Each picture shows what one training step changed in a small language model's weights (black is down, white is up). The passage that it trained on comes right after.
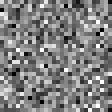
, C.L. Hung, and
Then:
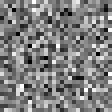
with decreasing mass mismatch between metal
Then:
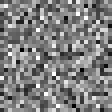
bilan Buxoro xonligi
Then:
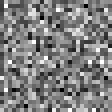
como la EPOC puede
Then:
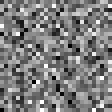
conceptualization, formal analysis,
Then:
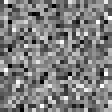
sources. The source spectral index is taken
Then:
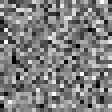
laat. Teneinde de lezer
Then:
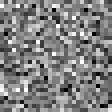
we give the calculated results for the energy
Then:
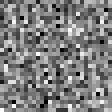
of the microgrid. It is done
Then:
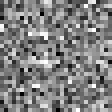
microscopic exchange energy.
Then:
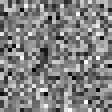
key. Another information hiding system based
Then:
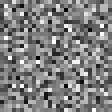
layers of three benchmark CNN
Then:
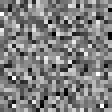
may also be required. As noted above,
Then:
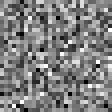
the follow-up to cases with highest
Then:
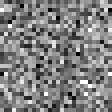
assumed the shock interacts with
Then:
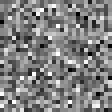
to Further Understand the Kuiper
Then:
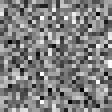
di "laboratorio sociale"
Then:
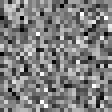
the environment. As a result of human activities,
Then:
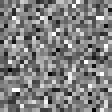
M. Papanikolas,
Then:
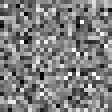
shadow in a Kerr
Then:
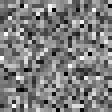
to focus on the research and to coordinate the
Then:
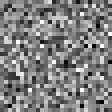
scale range we explored in this paper.
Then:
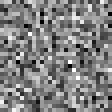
Глобализация и
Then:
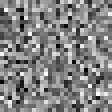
the entire exposure at
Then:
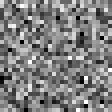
the $had$ jets by
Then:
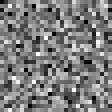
$U(1)$ representations,
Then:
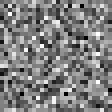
Galactic in origin (Wang
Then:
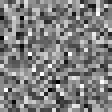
the set in m ways, and the
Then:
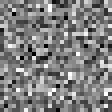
base nas informações
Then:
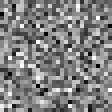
Three groups were divided Group A
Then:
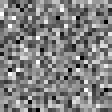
our tagger on all 58 tag
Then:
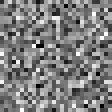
методическое значение
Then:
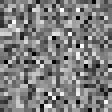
of this kind are outside of all
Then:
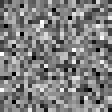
students' performance. In our research we support
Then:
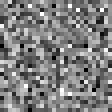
the critical Binder cumulant we
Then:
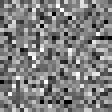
in Appendices I & II) and
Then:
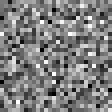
increased, we see that there is a critical
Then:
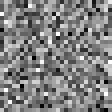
del material recolectado se
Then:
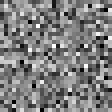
IGA-D approach. On the other
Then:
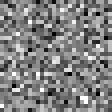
the spectra of \typed{3}
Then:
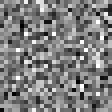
region (**Figures 1 and 2**).
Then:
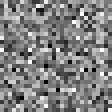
Volume 1, Nomor 2,
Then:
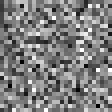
systems – considering approaches to regulation
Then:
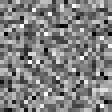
behind traces in order to check
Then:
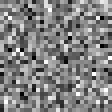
bir dövlət idi.
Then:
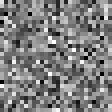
de univariate analyse in de
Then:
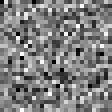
unidades concentram 65,8% dos
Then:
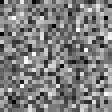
JA, Minzenmayer
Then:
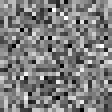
tunable magnetic impurity required for
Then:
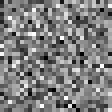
per capita of different decoupling groups in
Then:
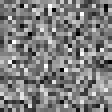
to identify root causes of
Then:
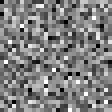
Neutral - Somewhat
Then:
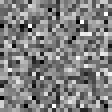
syndrome from DIC in
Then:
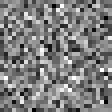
them were diabetic patients
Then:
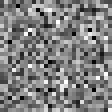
ese principio de unidad en la
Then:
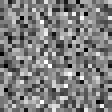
at the same position. This is not always
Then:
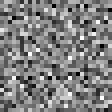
states of a given class is shown in
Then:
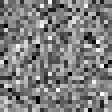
healthcare services. Finally, the
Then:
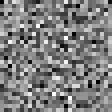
POEM leverages ABELE
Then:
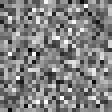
özellikle, daha
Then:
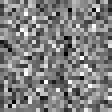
ideology cannot be reconciled with
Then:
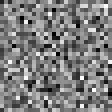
form of digitalization that is present in
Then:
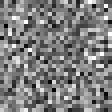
Medicine*, vol. 59,
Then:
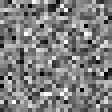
small to allow a firm estimation of
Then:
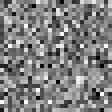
primer dan sekunder. Data
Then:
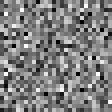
sentiment index has a negative and significant
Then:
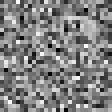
as the bending moment at the origin
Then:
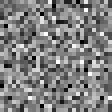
surface where they play an important role in the
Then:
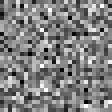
encountered in our clinical
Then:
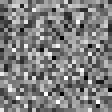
and increase the effectiveness of medical
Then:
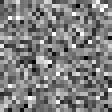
continued Fig. 2 continued interventions in
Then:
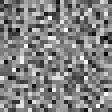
en las direcciones de 102
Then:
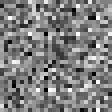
axborotni joylashtirishdan
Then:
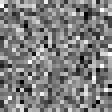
(at $z=-\infty$) nearly
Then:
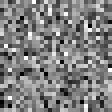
atom can lead to a number of different
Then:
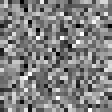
xulosa va tavsiyalar
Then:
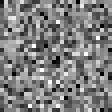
Saúde (OMS) por
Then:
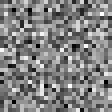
~0.9 Å, which is
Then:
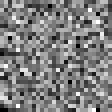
masses especially in remote areas is
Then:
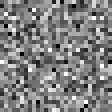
aminotransferase) Alanine
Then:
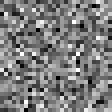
individuals are motivated by the desire to
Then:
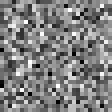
The elements of the strain tensor
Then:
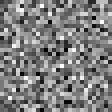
altitude of the aircraft was
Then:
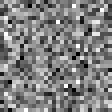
the Beck Depression
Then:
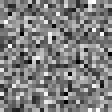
to guarantee recursive
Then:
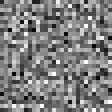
Organizing in this function most
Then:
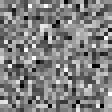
fed to a single layer LSTM
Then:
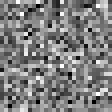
de proyecto. La diferencia
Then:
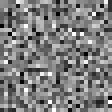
social enterprises to understand how an
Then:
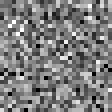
For the $S=2$ data, this
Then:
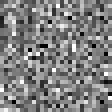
on in Section 3. In Section 4 we present
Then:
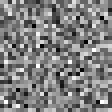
is implemented by the twisted
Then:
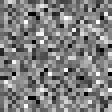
model. In such structures, there exist two
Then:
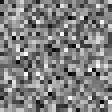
Principe alienari
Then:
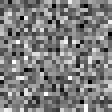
deviations are similar to the general
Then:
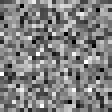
fully integrated approach. The FAME
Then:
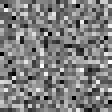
utilize fuzzy sets and
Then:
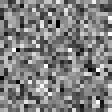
fixed services, covering the spectrum
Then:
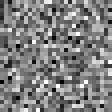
evolves with the flow, and
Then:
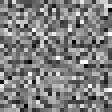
thinking, attitude and values
